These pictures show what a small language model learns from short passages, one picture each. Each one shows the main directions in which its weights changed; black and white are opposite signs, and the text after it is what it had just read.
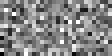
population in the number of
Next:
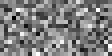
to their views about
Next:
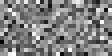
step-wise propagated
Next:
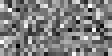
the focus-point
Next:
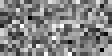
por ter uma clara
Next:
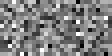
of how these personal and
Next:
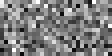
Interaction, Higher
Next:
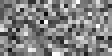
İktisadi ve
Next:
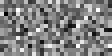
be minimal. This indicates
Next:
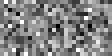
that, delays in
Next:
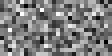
to molecular conformations using
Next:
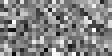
it is a very good
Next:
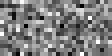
palms either from
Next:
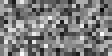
جاءت في
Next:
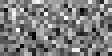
Systems, The University
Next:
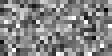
amplitude with $n$
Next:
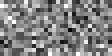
the Greek
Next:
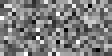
gain access to the first
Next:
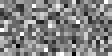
the long cycle: the
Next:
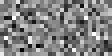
(while to
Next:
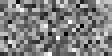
a search for theoretical models
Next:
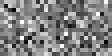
in general, they were
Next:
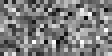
Thus, for applications that
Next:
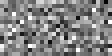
created websites in
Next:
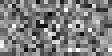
those infectious
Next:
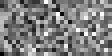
various costs to external
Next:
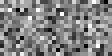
view. Such skills include
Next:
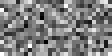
dependent on the applied
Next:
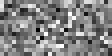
can be detected through the
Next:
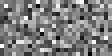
des vakanten
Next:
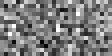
or a collider
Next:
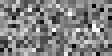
в ряду
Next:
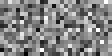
Based on the present
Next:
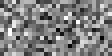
of the synthesis of
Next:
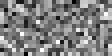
direct impact on the growth
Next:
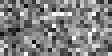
Foundations Of
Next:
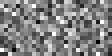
negative values of the linear
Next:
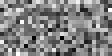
Technical help (specific
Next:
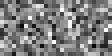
des réseaux
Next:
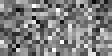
the entanglement entropy with zero
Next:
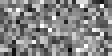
народа. В
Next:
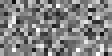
the world featuring
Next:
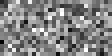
una constante, por
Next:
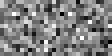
means of movement and
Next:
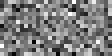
framework for user-item
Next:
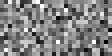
medication, as
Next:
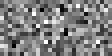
, \qq Z
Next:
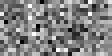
GW memory of a
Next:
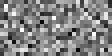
hingga observasi
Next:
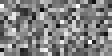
for MBS appears in
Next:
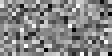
state of infrastructural
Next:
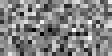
olib borilgan
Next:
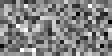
distances as great as
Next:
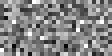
J. Jesus
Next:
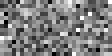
Step 2 were
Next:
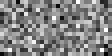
или рисков для
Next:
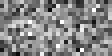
bir şimşek
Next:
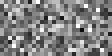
Mees. How
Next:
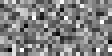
for the physically
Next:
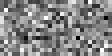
Lake City,
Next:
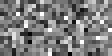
in the computational efficiency,
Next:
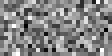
On the other hand,
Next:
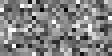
eff} \over
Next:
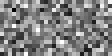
filtering system for the
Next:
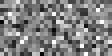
and N. L.
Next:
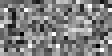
York, NY
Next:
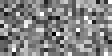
care, but the underlying
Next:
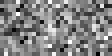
and lessen the
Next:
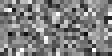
с новым
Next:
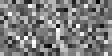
a call) and
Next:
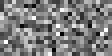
provide information critical to
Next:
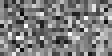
that the Hamiltonian commutes
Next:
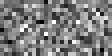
closely matches the
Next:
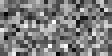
adds some evidence to
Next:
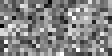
Part 3:
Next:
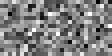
cerebral and
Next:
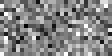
Obviously, such
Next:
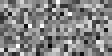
might be required where personal
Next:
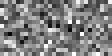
and the Modern
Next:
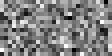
problem that has been
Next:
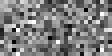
jarayonida davlat
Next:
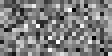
that our weighted
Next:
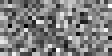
become aware of the
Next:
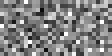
as a nature, it
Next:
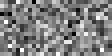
of the nonlinear
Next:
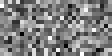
of conservation include the
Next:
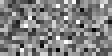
of either the stellar
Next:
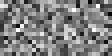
a estar muy
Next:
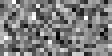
for treated wood
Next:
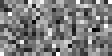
extending about 6
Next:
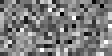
study community detections in
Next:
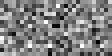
grouped the data into
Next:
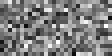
stakeholders into
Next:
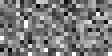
presented in the lower
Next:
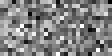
Respuesta de
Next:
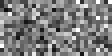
extending beyond personal
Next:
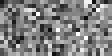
evaluation? 8.
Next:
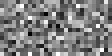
is to employ the
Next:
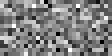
radiation performance of the proposed
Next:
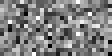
bo'lgan bir
